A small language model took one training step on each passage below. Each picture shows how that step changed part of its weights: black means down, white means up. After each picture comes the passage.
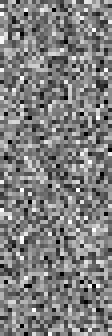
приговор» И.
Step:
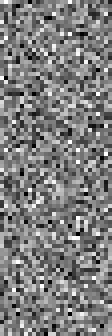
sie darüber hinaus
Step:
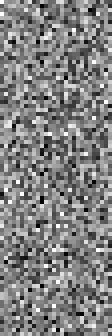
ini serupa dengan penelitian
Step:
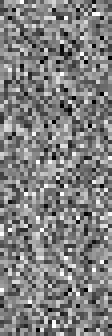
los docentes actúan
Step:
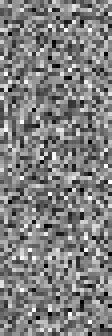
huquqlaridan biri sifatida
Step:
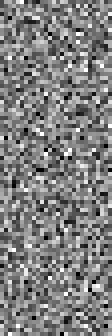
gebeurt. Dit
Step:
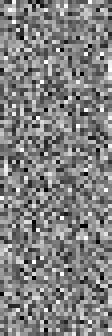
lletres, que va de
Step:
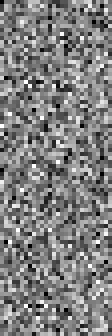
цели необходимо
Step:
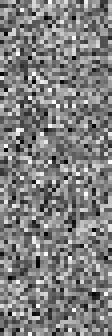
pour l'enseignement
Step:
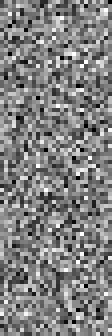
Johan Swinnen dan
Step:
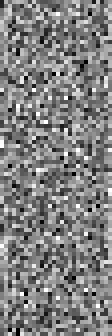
las investigaciones relacionadas con
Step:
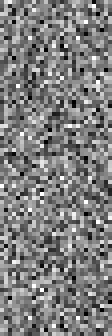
соҳани касб
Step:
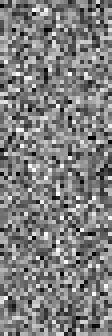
e contínua, a
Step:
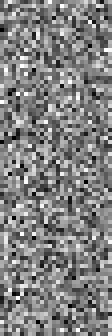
ilm, fan, texnologiya
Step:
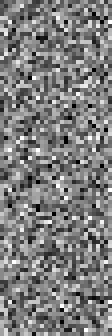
deb yozadi. Bularning
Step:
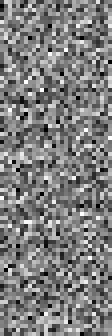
lo que, según la
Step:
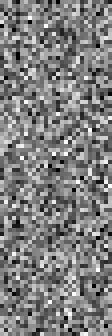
языков является учение
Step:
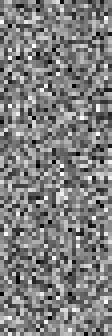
si só já cria
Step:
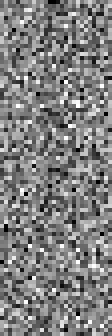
является нефтяная
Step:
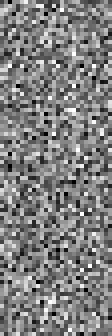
effective organization of
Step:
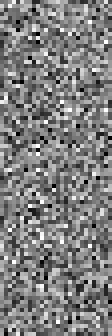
driver, new
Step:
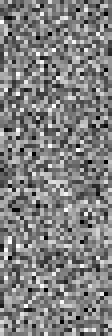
qué saben y qué
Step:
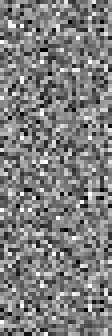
что повлияет на
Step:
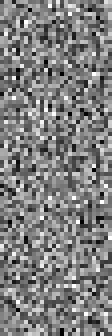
de ces entreprises
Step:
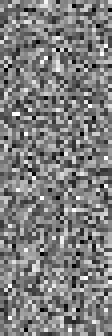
az osztrák
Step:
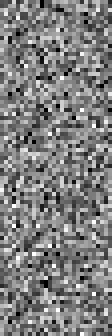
sąnaudos: -
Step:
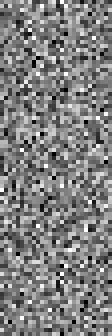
benefit of his
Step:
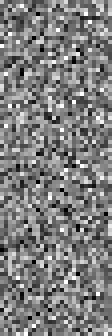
texnologiyasining asosini tashkil
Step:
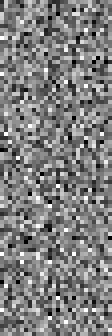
пара и подачу
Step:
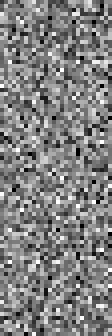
на решение задач
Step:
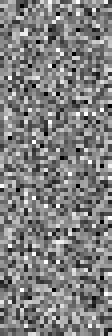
y San Diego,
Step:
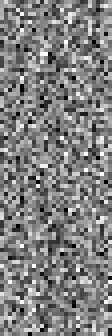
равно 2 метра,
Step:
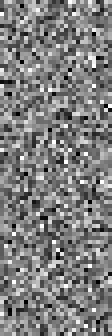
в начале нового
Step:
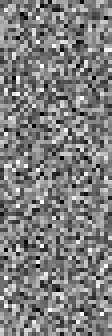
neurosis son el
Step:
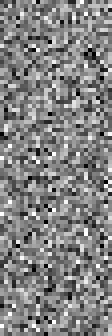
.png yoki boshqa
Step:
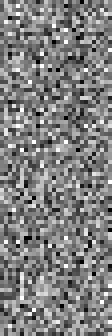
de Unamuno.
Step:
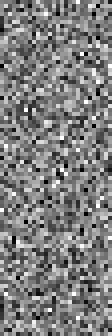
habilidade em transitar
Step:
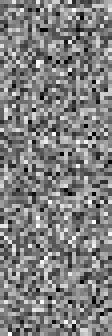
Shu bois, rivojlangan
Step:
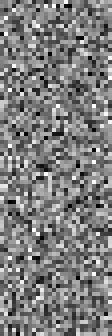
oila a'zolari bilan
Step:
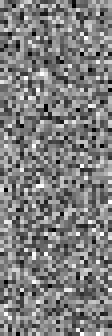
oksidining hosil
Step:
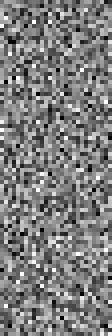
doğurmaktadır. Bu
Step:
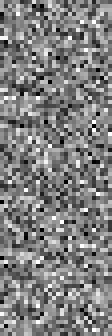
мактублари. //
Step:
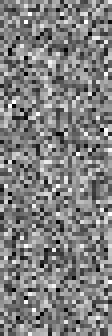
directo al tracto
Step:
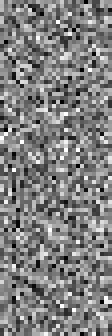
ki so člani
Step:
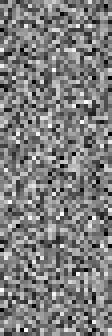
concernent des items
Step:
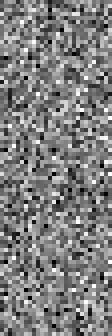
выявление групп
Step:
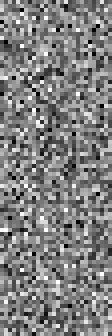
за критерієм
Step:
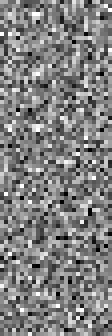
privado é fundamental para
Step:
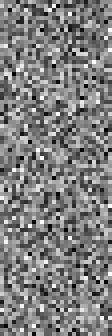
virtual tarmoqlarga
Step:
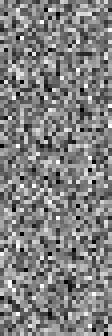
de aula com essa
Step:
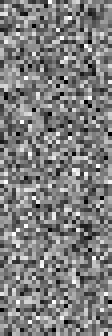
emphasized that
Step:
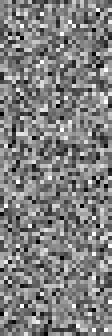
hal qilish ko’nikmalarini
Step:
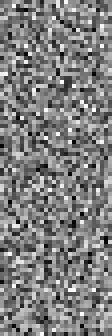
kapsamında konu
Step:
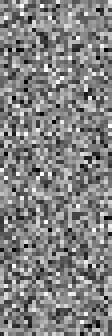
mazmundagi adabiyotlar
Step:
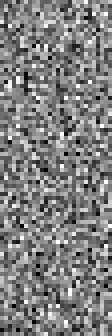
Muhammad Bobur
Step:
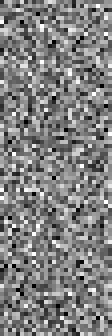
plant biodiversity
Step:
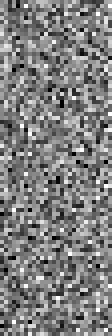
pada pengucapan
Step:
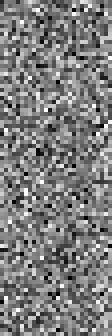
років [8;
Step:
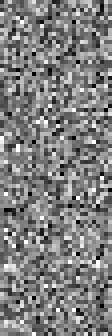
у статусі
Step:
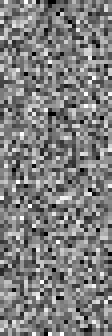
которого фактически
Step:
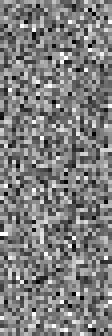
kanallari o'tadi.
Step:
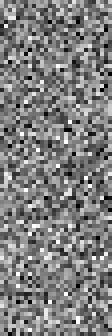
Resultados de una investigación.
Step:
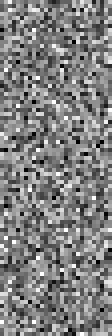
прислушивается к
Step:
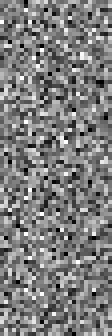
і захищати
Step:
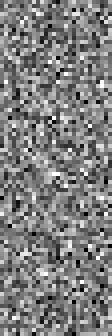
марта масса
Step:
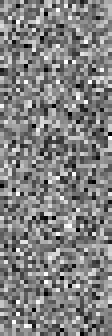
les professeurs de droit
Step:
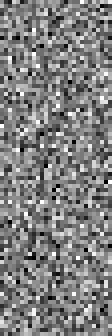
в п'єсі –
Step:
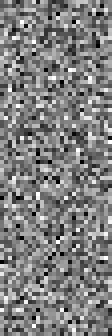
является приоритетно
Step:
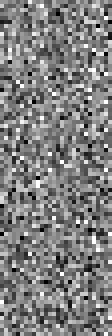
O compartilhamento de
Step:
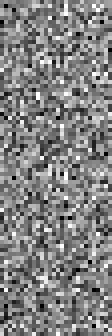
so'z yoki ibora
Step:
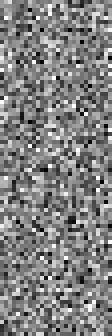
juga perlu diberikan
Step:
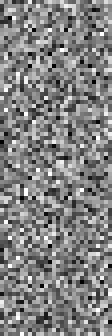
anestesia foi de
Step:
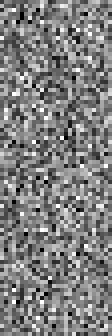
ва адолатли
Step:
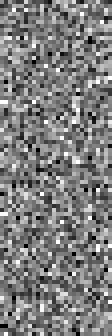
yaratadi. Mashina
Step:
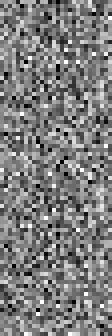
организациями и
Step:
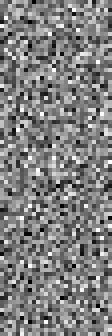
of the Violence
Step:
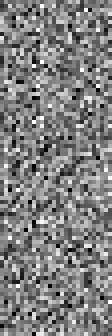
grave. Quando o
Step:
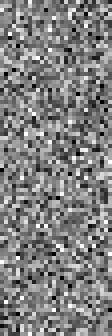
jiddiy e’tibor
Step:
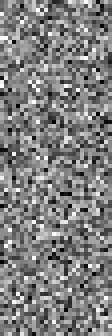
в інноваційній діяльності
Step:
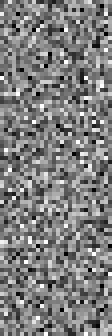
часто называют
